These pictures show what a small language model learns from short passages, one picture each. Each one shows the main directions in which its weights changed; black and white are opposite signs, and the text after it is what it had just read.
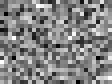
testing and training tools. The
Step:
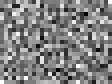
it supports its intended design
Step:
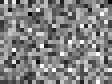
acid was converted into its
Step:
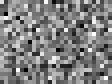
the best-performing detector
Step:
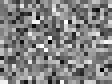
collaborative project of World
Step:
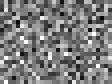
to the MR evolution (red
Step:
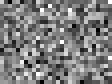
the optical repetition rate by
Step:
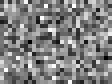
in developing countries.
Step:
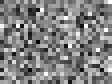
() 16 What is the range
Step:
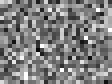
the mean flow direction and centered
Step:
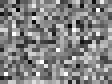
linear chain trick without resorting
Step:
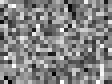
used for $r_{\rm c}$,
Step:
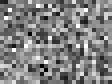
Nucl.\ Phys.\ B
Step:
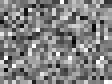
with biopsy of the mass
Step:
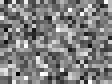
Department of Language
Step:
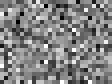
level of unsaturation, the
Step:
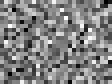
federated environment where data
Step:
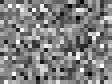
kits for prevention and
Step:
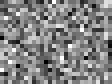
и круговорота
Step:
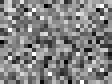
en múltiples
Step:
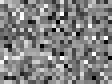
the transient response for the first three
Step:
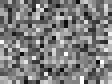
la responsabilidad social. Por
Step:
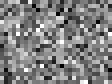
representations. We refer the
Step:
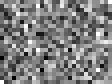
1(a). At time zero,
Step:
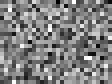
danger signs and to
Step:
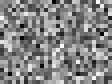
in the ability to visualize
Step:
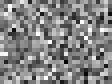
of Na-CMC samples
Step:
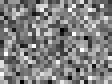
gets. It is a process of
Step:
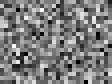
readiness (ACR), the
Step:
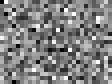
asoslarini o'rgangan
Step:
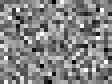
to include other staff retention
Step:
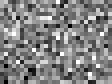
resurslar, operatsiya
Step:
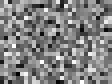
2039 The Council adopted
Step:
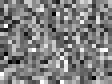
complicated problem, especially in
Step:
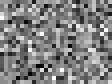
Hoydis and L.
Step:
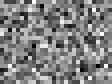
\label{int:u} \\
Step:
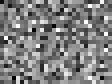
comunicação eficiente
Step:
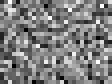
pesticides used in
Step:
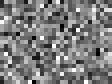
lirikasi tili
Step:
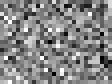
Cumulative Percent
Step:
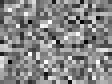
peças é determinada
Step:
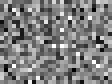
(a), the entire energy
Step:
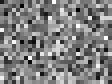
in accordance with ethical
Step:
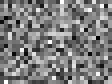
is consistent with our previous observation in
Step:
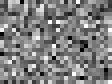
The fitting result of gamma
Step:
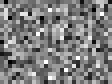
жойи биринчи
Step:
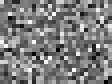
in the Arctic**
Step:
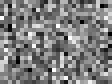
survey data. 2. We used four
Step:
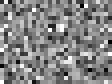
Science, University of the Free
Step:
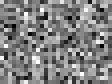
(Zero Hunger)
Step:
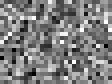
qiladi. Metodlar
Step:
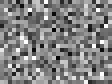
the questionnaire was verified using
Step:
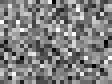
the experimental curve, the signal is measured
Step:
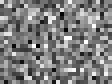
devem estar associadas a
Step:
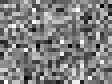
clear sky, preferably
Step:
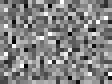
кичик этник
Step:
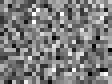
the whole system Definition
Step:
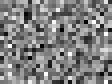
to volume ratio, excellent
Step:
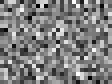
was found to be less than
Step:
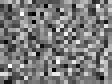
século XIX,
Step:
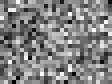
enormous advantage in the
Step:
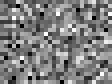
II Coloquio La
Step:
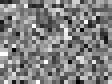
those jokes, strongly
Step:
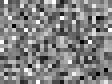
consists of the direct coupling to the
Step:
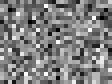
o tecnología con la
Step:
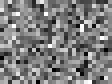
play) o'qituvchi
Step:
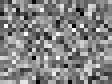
the Swiss Platform for
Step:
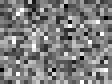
en Chicago en
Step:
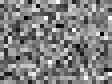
[54] The accumulation of
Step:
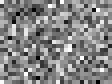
expectation that a mild weight value
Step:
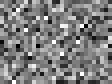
в интервале
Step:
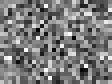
schematic representation of the
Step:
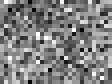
medzerou podľa
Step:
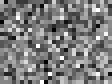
deviate from the mass or energy
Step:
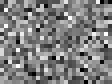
long as the multiplicity remains
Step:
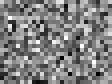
algorithm was adopted in order to
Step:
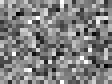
of 0.8, while recall
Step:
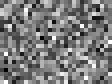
і трактують як
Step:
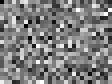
work by creating an academic
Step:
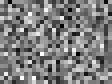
low-mass X-ray
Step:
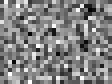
a finger tab without a
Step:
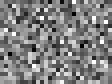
under the pressure can be explored by
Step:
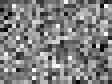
here, we use only $\Lambda$
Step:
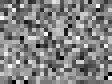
e de Cardoso e
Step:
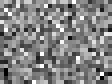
that quantum computation can be realized
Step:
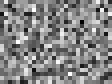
perpendicular to the
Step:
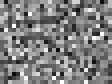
\left[ y[k]
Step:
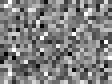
Ratio Yes n (%)
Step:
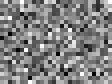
points, which twists the original
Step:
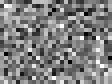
К экстрактору
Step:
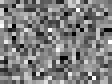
in section 2.3. Modified
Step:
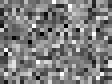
used to characterize the mechanical behavior
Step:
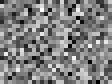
also been discovered.
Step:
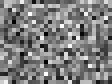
yaratishga muhim
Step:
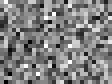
Deposition Modelling
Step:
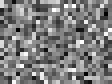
Sachivalaya Marg,
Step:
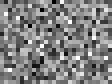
очень низкая
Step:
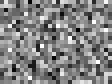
rice straw 6 months
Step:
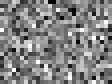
not an asteroid might reach
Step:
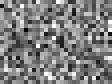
logistics costs account for 18%
